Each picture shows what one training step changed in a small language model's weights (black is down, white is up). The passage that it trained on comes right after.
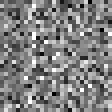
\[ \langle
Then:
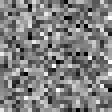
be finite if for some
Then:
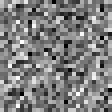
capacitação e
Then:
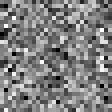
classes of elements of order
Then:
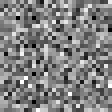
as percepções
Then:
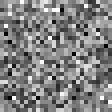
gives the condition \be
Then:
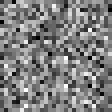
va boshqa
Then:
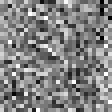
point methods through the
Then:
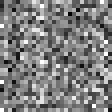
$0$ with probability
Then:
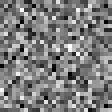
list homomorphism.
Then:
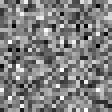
allow to solve
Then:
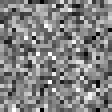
is desired, the
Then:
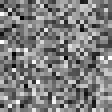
sequence of the form
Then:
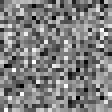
the reactor's
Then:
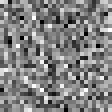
and substituting
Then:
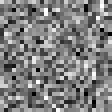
only the esthetics
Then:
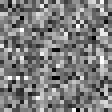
processes of information
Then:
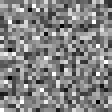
we can derive
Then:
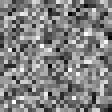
$k$) it follows
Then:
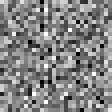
assim, que
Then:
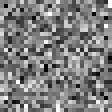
de Ciencias
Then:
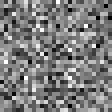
2. Let the
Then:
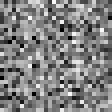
is equal to the
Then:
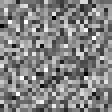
thank Prof.
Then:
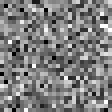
envolve a
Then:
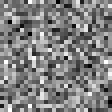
that since $(\flow
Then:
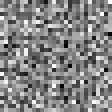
de pouvoir
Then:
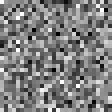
results in an essential
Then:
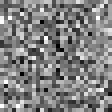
In: Kumar
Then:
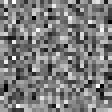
the city of
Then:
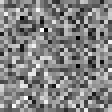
os mecanismos
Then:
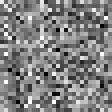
$$ \item Suppose that
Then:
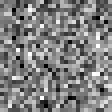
congruent number
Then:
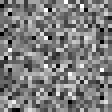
denote the algebra of functions
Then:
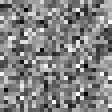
starting point with
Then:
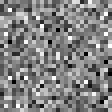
Let $M$ be
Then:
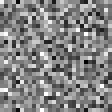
в результате
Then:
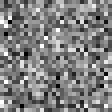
Coxeter graph
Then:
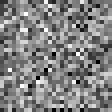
not mapped to
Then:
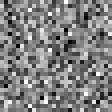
relation. \\ {\bf
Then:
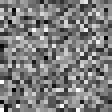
measure has a singular
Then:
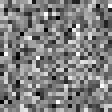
as $$\hatt
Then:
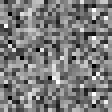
$G \times
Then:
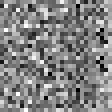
and its principles.
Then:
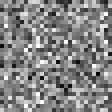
$H$ is a
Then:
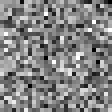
obtido pelo
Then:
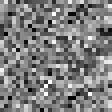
from section 1.10
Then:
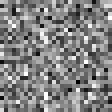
then, for every
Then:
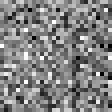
las paredes
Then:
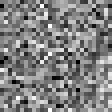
and stability of explicit
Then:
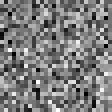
model of the elliptic
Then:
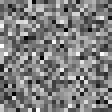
requirement for the
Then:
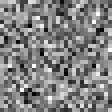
und Diskutieren
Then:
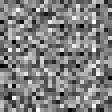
We can recover the
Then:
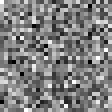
ve olumsuz
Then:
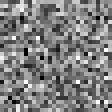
en tanto de
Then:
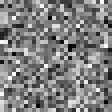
that extensions of all
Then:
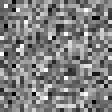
In a typical
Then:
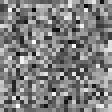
expected that the
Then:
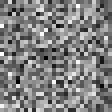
with this choice of the
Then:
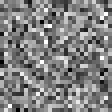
and $L$ now
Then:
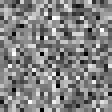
case, that is,
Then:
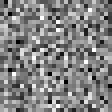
such that ${\rm
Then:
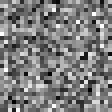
falta de
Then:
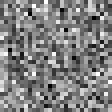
prol dos seus
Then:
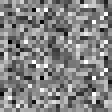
$m$ variables
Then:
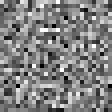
a hat to
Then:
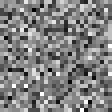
повторение в
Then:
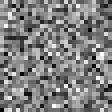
convergence of quantum
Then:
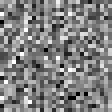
relación del grado
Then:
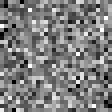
integral closure of
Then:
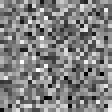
к другим
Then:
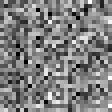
\cdots = \cdots
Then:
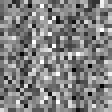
understand that it
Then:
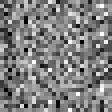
{\mathcal F}^{\Delta
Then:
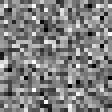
2 smdan
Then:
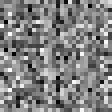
Intelectual da
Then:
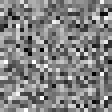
Em tempos de
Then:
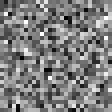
of convex constraints
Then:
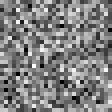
a^*$ for any
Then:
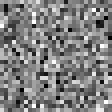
knowledge, the
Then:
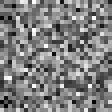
might be less
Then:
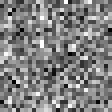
convenient because it
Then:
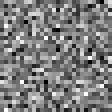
recurrence relations
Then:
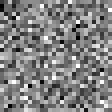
notion, see
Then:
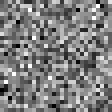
a solution of equation
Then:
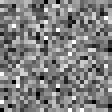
In the latter,
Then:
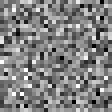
o que fazia
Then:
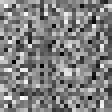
arti, su
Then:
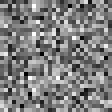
\rightarrow C \,
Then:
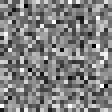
L. Kasbiy
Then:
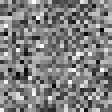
Replacing $\langle
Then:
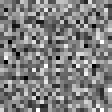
to $d$, the
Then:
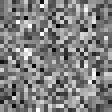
on the construction of a
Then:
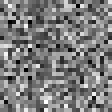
das anormais
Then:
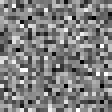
o evento diante
